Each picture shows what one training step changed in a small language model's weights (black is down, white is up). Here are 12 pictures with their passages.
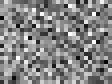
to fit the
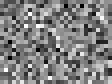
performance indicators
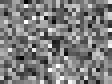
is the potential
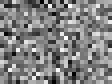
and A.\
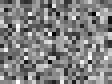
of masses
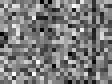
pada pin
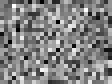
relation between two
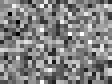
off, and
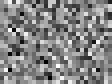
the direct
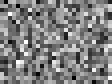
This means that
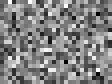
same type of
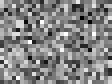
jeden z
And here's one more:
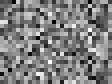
orally once
